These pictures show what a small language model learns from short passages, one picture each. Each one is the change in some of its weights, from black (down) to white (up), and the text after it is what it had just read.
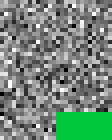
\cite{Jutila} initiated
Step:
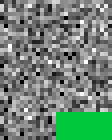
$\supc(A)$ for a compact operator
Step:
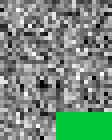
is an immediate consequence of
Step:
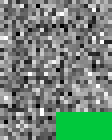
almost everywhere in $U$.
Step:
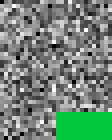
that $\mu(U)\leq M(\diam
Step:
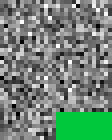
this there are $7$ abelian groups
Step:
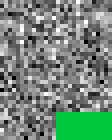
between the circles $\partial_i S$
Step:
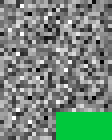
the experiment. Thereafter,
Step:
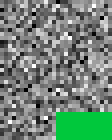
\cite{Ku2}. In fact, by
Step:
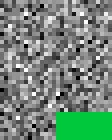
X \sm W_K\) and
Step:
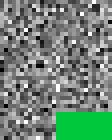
distinguish between oriented and
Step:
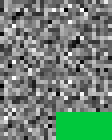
and energy. Moreover, they
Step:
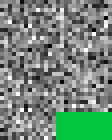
curve'' (more precisely the
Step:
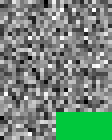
define the parabolic capacity
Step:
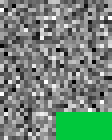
v(t))\quad \mbox{ for
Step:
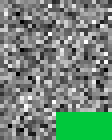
for higher $k$ is controlled by the
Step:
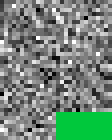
calculated from the raw data by a
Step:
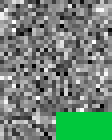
the string if Turing machine
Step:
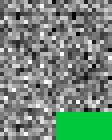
to~$M$. Now we prove
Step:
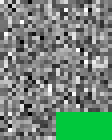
fact, first recorded by Thurston
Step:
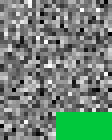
satisfies the non-concentration estimates
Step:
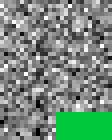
for non-quasiperiodic incoming
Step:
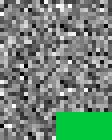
Sperner partition system. Therefore,
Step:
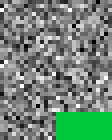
equations into a single inequality \´:
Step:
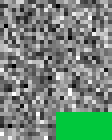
the Bessel functions - the finite part,
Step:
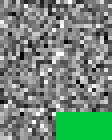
is then transparent that if $b
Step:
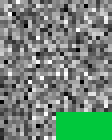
take $t$ copies of
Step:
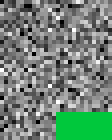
is mapping edges to vertices (see
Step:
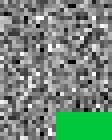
functions \(c(\alpha,\beta,\gamma)\)
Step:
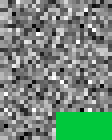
decomposition is given by \begin{equation*}
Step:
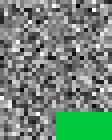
subset of the flag manifold
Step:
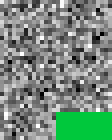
helpful when studying the
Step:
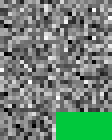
point algebras reciprocity, we may
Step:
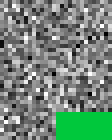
chosen as the closed ball with
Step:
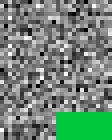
>-1$ as follows, see for example
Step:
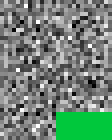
$E$ is the product system over ${\mathbb
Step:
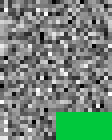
their common end point. This proves the first
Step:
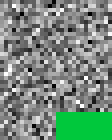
where the generator $\LL$ is defined as
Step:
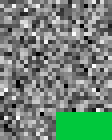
alternating sum $\sum_{g_j
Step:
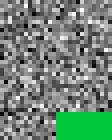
$\tau$ of maximal rank (see definition
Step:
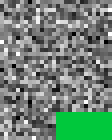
based on initial data. The density of
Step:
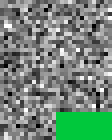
presentation\/} if there exists a
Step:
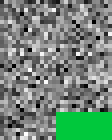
with different reference images under fixed
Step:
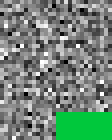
\epsffile{} \\ Figure 1: the
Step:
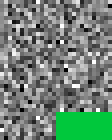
fix such a field $K$. We will reduce
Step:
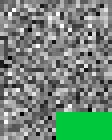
\end{equation*} respectively. Our first
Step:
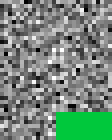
As this space is contractible, its
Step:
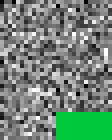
long times, since the maximum
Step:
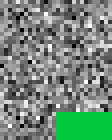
then $\sets{x^k}$
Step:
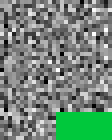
shown in the next section, this
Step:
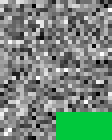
where $\bm{\widetilde{S}}$ is \[
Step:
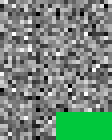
global sections, hence it is
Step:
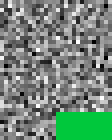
it follows that \bea{ \left|
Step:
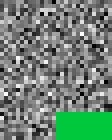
the product of sign columns can also be
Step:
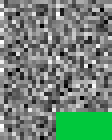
indices, offering a
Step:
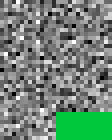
is a Hopf algebra. We are thus
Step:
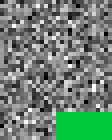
with respect to choice of model and loss,
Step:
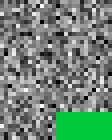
notes about some of these formulas can
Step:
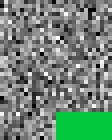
the minimum $t$ such that there is
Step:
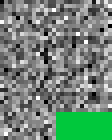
of the gradient was sufficiently small
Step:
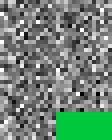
Quite recently there appeared
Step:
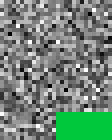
over another suitably placed
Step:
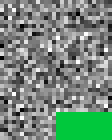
from Remark \ref{the2}.
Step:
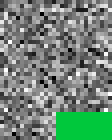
to a limit semigroup as $\eps$
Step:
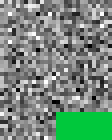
acceptable vectors for this {\rm
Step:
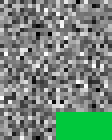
addition, we emphasize that each
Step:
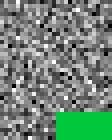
is a unique vertex of $T_y$ not
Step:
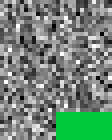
version with a more reasonable computation
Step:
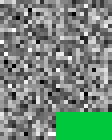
Therefore, we define a suitable equivalence
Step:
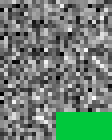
supported by the Marie Curie
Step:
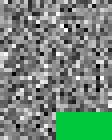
$\overline{c}$, then there exists a unique
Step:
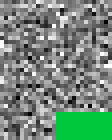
mesh, so that the number of particles
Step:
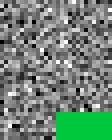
as $l$ runs from $0$
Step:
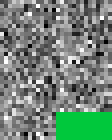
$z \in \fil_i
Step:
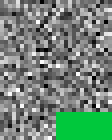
is an open set in ${\mathbb R}^n$.
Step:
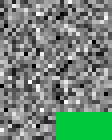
interest is 0/1-{\em
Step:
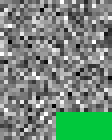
$A$). Now the rules of
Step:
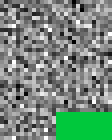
\sqrt{\log n} \frac{l
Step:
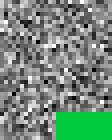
Take $\a=|y|$ and
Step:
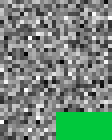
algorithm only returned a positive result for
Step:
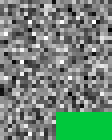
the space of square integrable functions
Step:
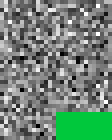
known. The main idea is to consider
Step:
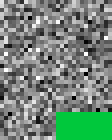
fractionation work referred to in the
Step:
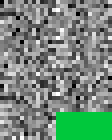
are of the form $M(i+z,
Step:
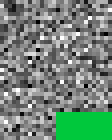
\log M$, we obtain that the number of
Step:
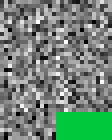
identities $u\eta$ for convolution
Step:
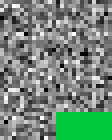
are mapped to 0) and for
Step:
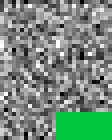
start putting $B_0=
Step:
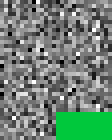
now show that we are able to connect points
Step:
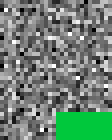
the Buchta's method (for the
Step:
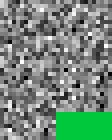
cobweb iteration are presented
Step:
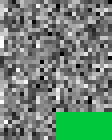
the tools which allows us to get
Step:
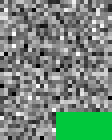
knowing if all composition operators which are
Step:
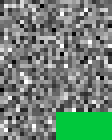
the view of the stochastic
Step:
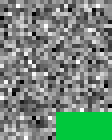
\medskip \par\noindent [Bat]
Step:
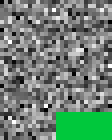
of $G$. This allows us to use
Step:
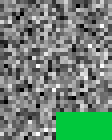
by part by CRDF grant
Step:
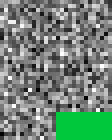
an interpretation between the corresponding theories.
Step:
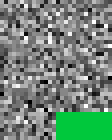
a Poisson process with rate
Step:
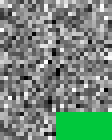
Tverberg's theorem (see,
